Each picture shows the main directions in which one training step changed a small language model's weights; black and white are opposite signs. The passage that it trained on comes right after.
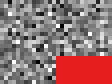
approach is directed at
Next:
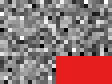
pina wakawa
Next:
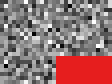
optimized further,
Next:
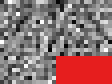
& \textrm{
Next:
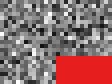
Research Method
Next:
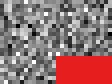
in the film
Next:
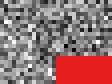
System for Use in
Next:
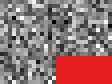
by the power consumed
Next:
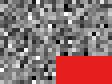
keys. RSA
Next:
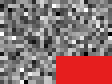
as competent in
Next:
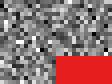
Convention on the
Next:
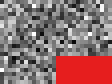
a unit cell to
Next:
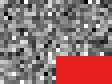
of cancerous
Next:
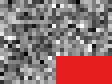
radiative core and
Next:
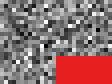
quelles sont
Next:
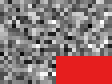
can be modelled with
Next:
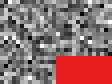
hand side of the
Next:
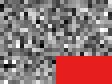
and energy binning,
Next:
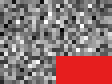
shown in green
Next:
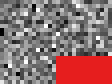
the evidence of
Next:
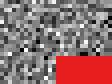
de zin zoals
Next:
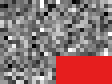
molecules which
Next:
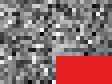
on the importance of
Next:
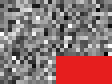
in number from 1 to
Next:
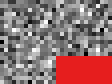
specific, but representative
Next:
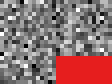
2\pi \times
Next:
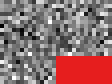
contributes less
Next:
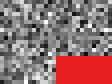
the uniform distribution and
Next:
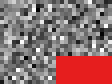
this time vertical fluid
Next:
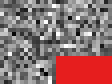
das demandas
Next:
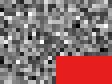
of Etna ash
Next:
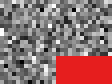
that representatives of other
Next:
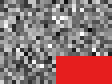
The practice of
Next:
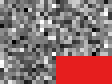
is the main component with
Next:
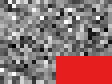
monthly SLP
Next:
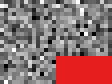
color indexes,
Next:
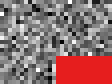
neighbors are
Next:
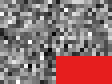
ones. The analysis
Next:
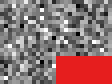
the top-charm
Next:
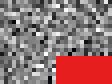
to the resistance of
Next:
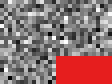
5 Altres.
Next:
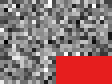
site. History
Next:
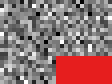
a user including the
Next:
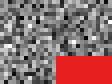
Prague, in
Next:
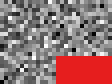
interest of this work.
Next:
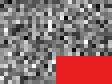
days. We keep
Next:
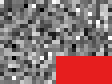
emergency relief
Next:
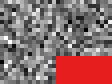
only the intermediate
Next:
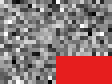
distribution functions of the
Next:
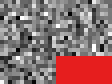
is for vacuum
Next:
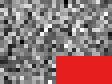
Se basa en la
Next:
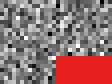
From these we know
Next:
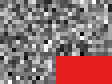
of duplex
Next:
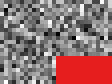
precisely, that
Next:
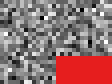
there is a need for a
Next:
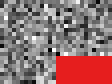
leading coefficient of
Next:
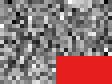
since the frequent
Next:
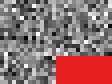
in place, such as
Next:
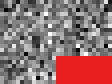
for coastal areas
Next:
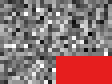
both the residual
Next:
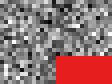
at and outside the
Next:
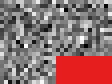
of energy levels has been
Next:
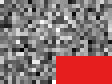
do find the variations in
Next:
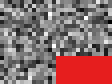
is associated with the
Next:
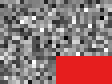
those indexed in
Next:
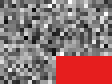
community education,
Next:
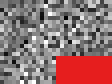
been detected in the
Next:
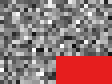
so that one can get
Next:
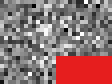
Shylaja S
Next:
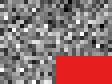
already in
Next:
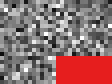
. $$ In this
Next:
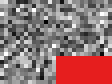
lignins that are more
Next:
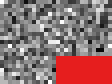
some instructors
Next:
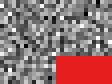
with toe-in
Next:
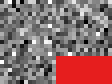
idea that an
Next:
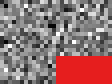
ham muhim
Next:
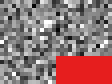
treating patients after
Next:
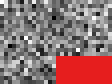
= a$ for fixed
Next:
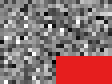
sendo de,
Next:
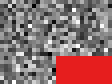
of Abatement
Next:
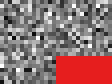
system performance is very much
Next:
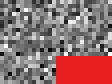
with the solar system.
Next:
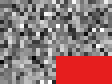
this map the value of
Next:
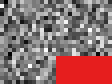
the estimate of the mass
